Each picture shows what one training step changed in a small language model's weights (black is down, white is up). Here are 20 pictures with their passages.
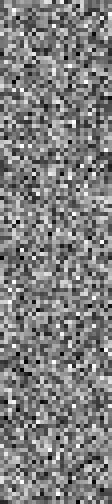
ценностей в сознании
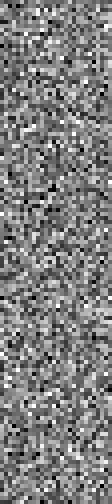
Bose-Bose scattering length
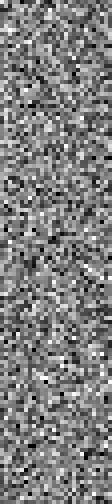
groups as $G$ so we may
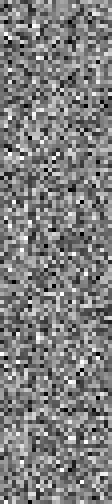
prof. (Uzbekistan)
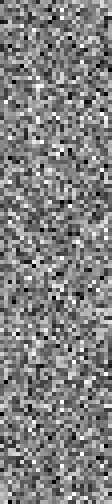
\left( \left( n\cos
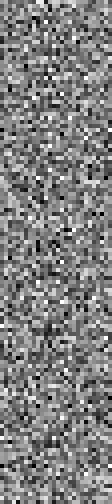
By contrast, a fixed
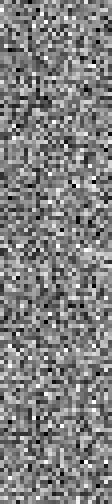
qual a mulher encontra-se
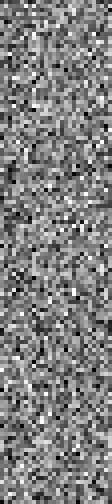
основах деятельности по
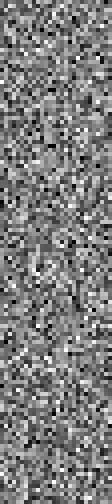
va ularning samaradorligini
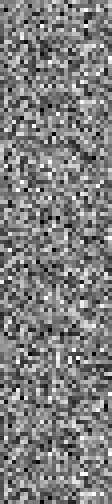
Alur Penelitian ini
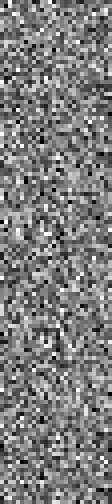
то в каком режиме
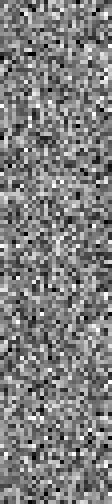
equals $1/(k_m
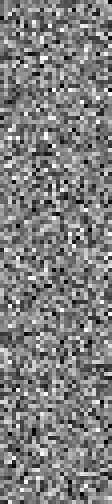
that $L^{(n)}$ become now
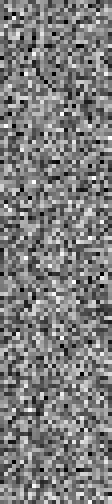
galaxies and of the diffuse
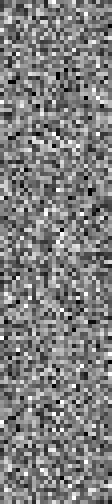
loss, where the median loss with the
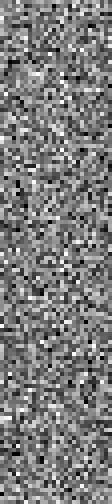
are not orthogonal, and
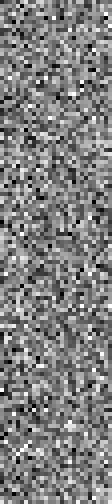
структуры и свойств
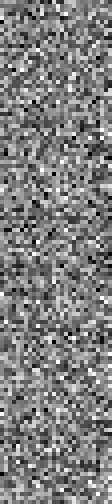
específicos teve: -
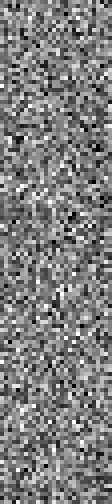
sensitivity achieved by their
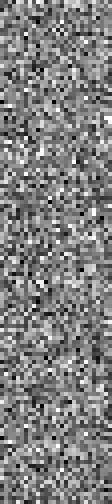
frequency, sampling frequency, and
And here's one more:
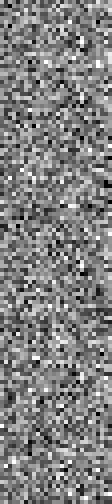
wurden untersucht.
